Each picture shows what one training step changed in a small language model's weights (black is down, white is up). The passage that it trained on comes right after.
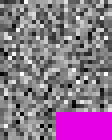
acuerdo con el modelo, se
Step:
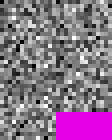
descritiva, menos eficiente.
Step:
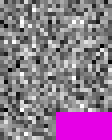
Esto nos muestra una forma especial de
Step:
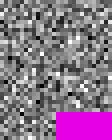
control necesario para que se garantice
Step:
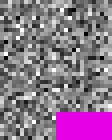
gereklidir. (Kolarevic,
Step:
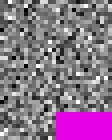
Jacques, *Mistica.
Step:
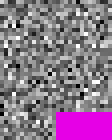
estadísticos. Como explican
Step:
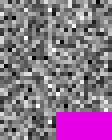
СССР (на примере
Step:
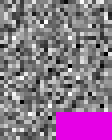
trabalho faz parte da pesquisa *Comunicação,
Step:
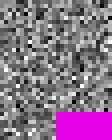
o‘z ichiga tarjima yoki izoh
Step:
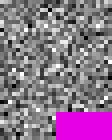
entregadas para su revisión,
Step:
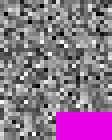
keladi. Tengdosh bolalarning
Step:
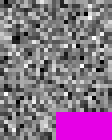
açık ve geliştirilmesi
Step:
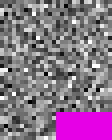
и премьер-министрами
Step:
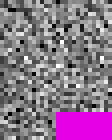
including: the integration of
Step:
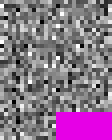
de la Universidad de Guayaquil
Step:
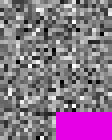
birinchi misra o’rtasidagi
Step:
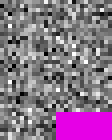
dipinta dal Tempio R di
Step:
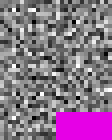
untuk meningkatkan hasil belajar
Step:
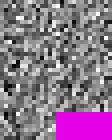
Türk halı sanatını kimlik,
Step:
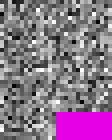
- turli vaziyatlarni modellashtirish uchun
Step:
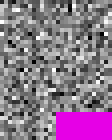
kasalliklarining aholi orasida
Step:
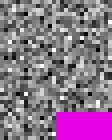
S.A. Golovikhin,
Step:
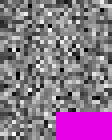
bildiri sözlü sunuma
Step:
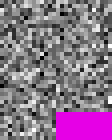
поширення співпадає з
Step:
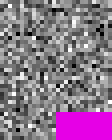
если две твердые
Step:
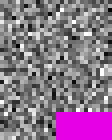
modelos de NP tuvieron un
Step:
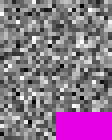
«Что бы» и *quel
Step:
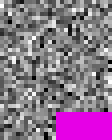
grammatikani izchil,
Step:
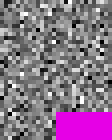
pidana anak dengan adanya
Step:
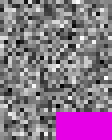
yog`irilgan baytlarga
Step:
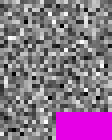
formation, de l'échange et
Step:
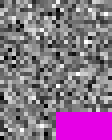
достойный урожай клубней
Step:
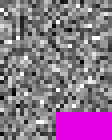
parlano con arroganza.
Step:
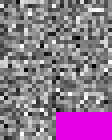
vista crítico y ético. La metodología
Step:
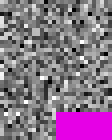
formação dos professores. Segundo
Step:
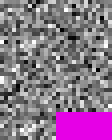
говорилось немного
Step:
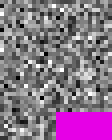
показатели, урожайность,
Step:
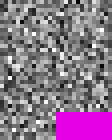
segments vidéo. Nous
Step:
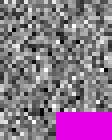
in Therapiestudien bei 326
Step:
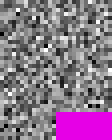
Deus, na “ideia urgente de
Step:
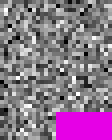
De otro lado, se encuentra
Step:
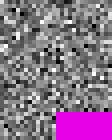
ijtimoiy xavflarni anglash va o‘z
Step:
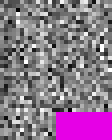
Tunisie sur la période
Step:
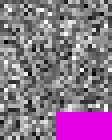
Erasmus+ «CLASS»
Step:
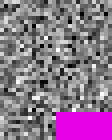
with Compacting Layers with
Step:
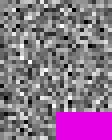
é um grande problema ambiental que
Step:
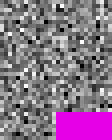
9 TÍTULOS DE PATENTES
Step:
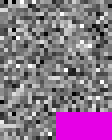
провести додаткові дослідження,
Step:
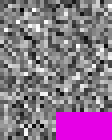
Tourism) Archaeological and
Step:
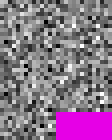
// a = appr delta = eps for
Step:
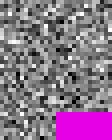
transformer la matière*, Berne :
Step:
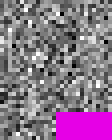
fiumicello, per mirare la
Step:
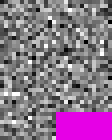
of goods and services and
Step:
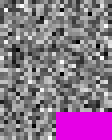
omilining ahamiyatini tushunish uchun
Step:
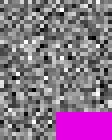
выбор метода учета затрат и
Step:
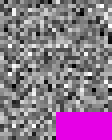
Durante un debate, algunas personas
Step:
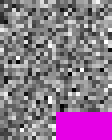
als Sprachgesang versteht,
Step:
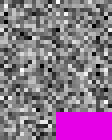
se asocian inicialmente con RA.
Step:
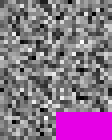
Формула, связывающая
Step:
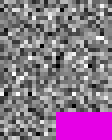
ko‘rsatish mumkin. Iqtisodiyotni
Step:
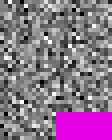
Decisões em Melhoria de
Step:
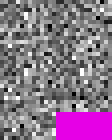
la erosión natural y la retención del
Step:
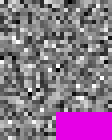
limbi străine” (30 ore
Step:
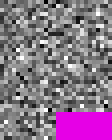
and the identified factors that
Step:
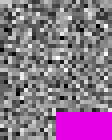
el subsistema de la política, el sistema
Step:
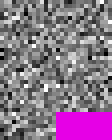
фундаментальное значение имеют
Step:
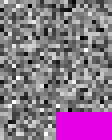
бундай энгил таом
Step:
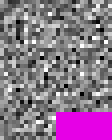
Rehabilitation. – 2020. – Т.
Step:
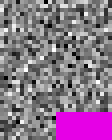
Napoli da dove si è poi
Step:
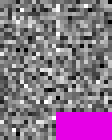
celíaca. A doença
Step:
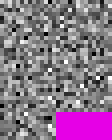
discussão aqui travada acerca
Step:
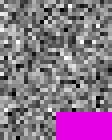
transmilliy va mafkuraviy
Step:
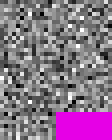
administrador, pois a lei já
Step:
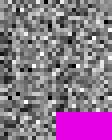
Kooperationspartner das
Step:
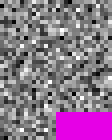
*International Engineering Journal For
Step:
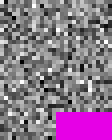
variable ineludible para el
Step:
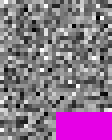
va talabalar faoliyati mazmuni,
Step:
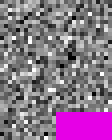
слуха из-за тяжелого
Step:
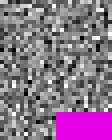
S.p.a. I suoi principali
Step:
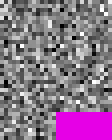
aprender oficios (Mares,
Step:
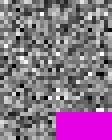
article analyzes the experience of developed
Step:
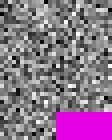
high fat content and a unique
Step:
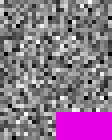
without requiring special
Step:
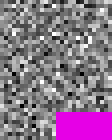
tinggi niat penggunaan dan
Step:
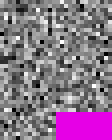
chet tillarni o'qitish tizimida
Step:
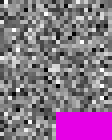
Жазони ижро этиш тизими
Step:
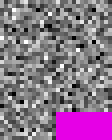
их оппозиция базируется
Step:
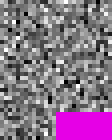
ma'naviy qadriyatlar,
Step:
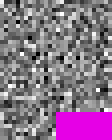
talk, fizik-mexanik
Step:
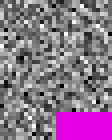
obligatorii cu descriere a
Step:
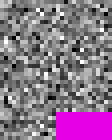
qobiliyati o'qituvchilar
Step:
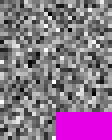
erste Kategorie, die
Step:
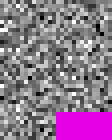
кг до 460 кг. Слід
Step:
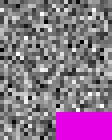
- деген өлең
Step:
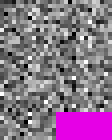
Bu esa o'z-o'zidan
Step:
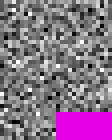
Материаллар ва усуллар:
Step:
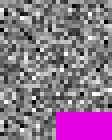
Fabáceas. Figura 2.
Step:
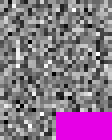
holatni o'rganish" usuli,
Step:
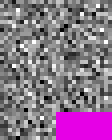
скорости. Уважаемые
